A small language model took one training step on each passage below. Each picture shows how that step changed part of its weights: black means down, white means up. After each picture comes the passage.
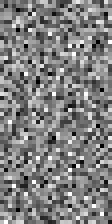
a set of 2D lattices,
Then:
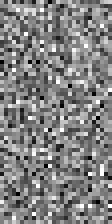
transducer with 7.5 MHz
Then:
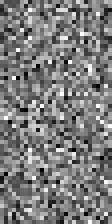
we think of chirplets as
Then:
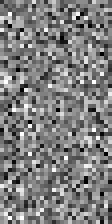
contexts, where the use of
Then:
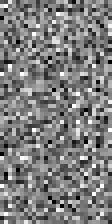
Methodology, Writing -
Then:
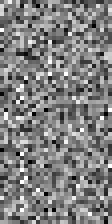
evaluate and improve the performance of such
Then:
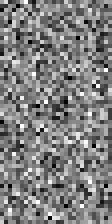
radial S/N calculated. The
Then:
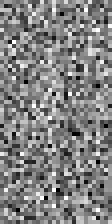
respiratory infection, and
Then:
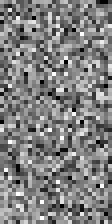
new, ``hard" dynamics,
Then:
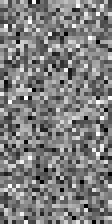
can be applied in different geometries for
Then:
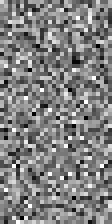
of this study was to explore the complex flow
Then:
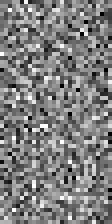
NG bosons. In addition, there
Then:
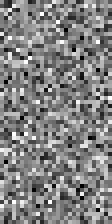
3} \end{figure} Since the
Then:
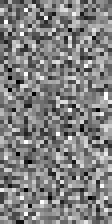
bleeding (AUB) and
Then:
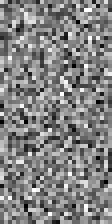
general agreement on which of the many
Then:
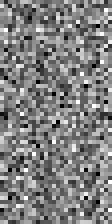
Europeans surfing the
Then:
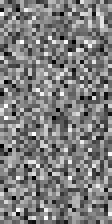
Introduction An incredibly
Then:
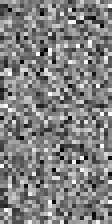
by application programmers from a quantum
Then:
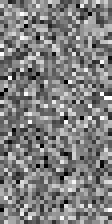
quantities can be used as a unified
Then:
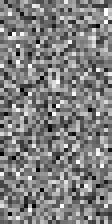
depending on the mass allocation of the
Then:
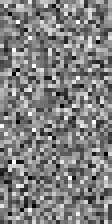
the length of the simulation box.
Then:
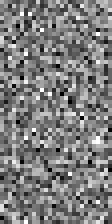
follows. We present our treatment in
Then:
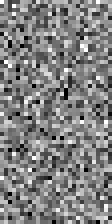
power. Cloud computing is
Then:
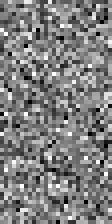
something real that it cannot represent
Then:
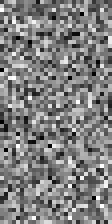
of each sachet water pack
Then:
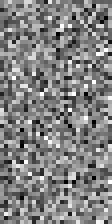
fixed so that the spinor
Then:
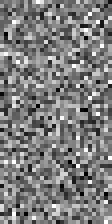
Theory, Durham University,
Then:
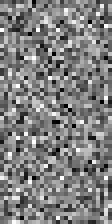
is the estimation of the movement
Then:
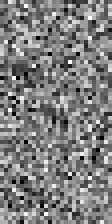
In this sense we find a
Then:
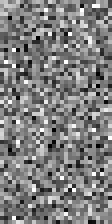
we will provide you with the
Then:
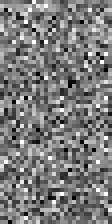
surgeries who received
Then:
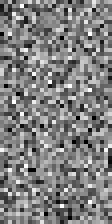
beginning stages of this work.
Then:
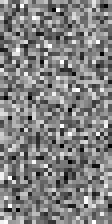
array of spectral indices appears,
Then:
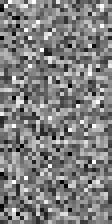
the user experience. The interface is
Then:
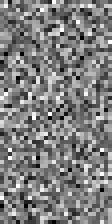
collider constraints imposed on
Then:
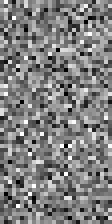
problem can be ameliorated if the
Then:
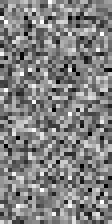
### B. Receiver
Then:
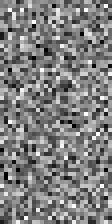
Our approach, on the other hand,
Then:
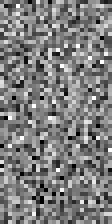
from one shape to another is not
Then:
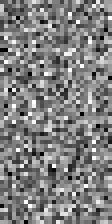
husk Saw dust
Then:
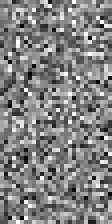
versus landing the same
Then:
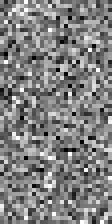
brief reference to the two
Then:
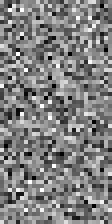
example of redshift analysis on a
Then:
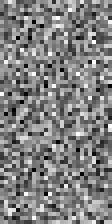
domains with nanoscale functional
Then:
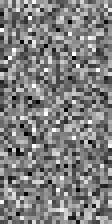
societal entities are all
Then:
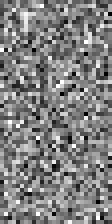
that $\sigma_{con}$ is uniform
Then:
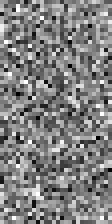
cortico-medullary and
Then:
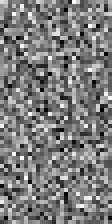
oil (TRO) was used to
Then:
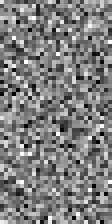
numerically simulated by propagation
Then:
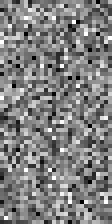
Unlike traditional methods that
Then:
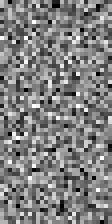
which the concept may be relevant,
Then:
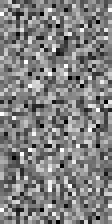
an annual Spanish
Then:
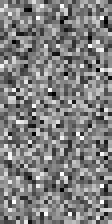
node 1-4 3 Note:
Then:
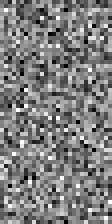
upon the degree of retail
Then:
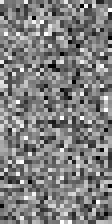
``traced'' by that of
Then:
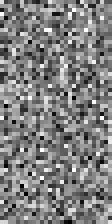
excess triglycerides are
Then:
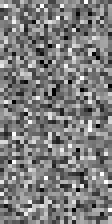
the most common proximal soil
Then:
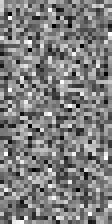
that are exclusive in the recent
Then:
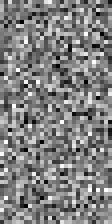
the economy of the independent
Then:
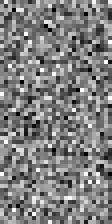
essential ways. In fact, we
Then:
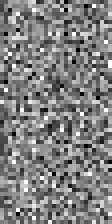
included five sections. The first section
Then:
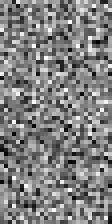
activity behavior of studied samples
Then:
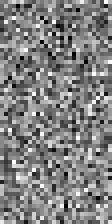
the empirical joint distribution
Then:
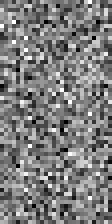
and dynamical properties: an interfacial
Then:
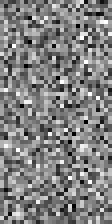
for Belgium prior to
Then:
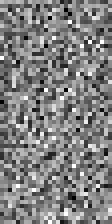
in substantial phase distortions
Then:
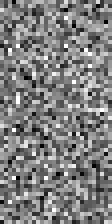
sandy to clay loam with
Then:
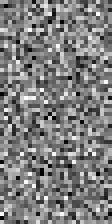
and behaviour are shifting towards
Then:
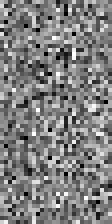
Tbilisi environs
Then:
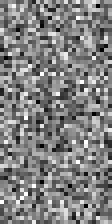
final method optimization, all individual components
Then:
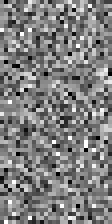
co-added, images. The
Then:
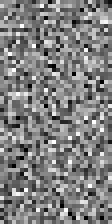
nanojunction, in the range
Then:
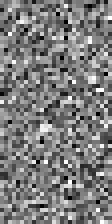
Target product profiles As for
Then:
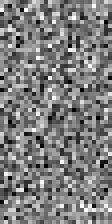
are used to provide maritime
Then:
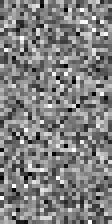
paper focuses particularly on duty
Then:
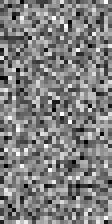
being the Kronecker delta.
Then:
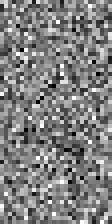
at which participants performed the two
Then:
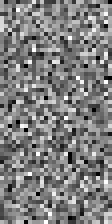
central cloud detected in
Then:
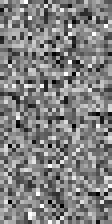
showed that having a unique and
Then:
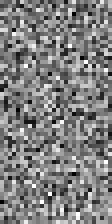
role of bond strength.
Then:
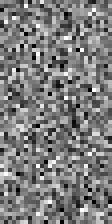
could not be achieved by French
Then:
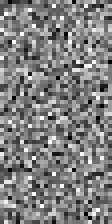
digitalization is not merely
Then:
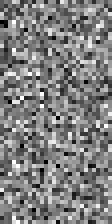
theoretical results to the experimental
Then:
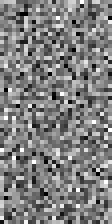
Thursday Morning 68
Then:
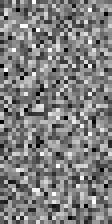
socially transmitted information such as
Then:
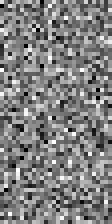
to 100 nanometers, represent a
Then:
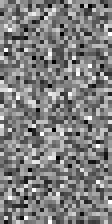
understand more precisely the
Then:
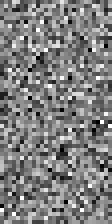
. We explicitly construct a
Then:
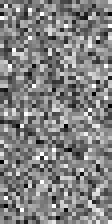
the bottom and top performing
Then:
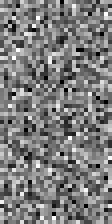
encouraged people taking
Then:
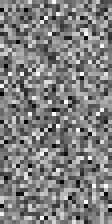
**c**, XRD measurement on
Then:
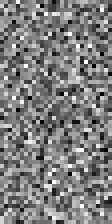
using CNN that was able to do
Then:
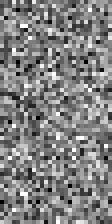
the corresponding reflection and transmission
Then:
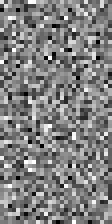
called Li-dip on the
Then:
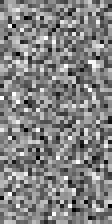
\equiv \Delta^{\alpha\mu}
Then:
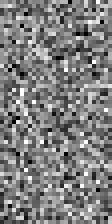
regulated and merchant
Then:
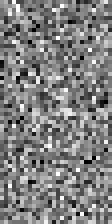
colourless state. It is clear that
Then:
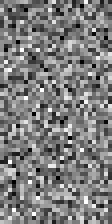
could generate. Several explanations
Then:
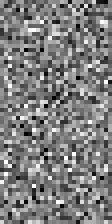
ssp. *grandis*
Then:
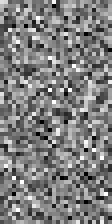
two protein families,
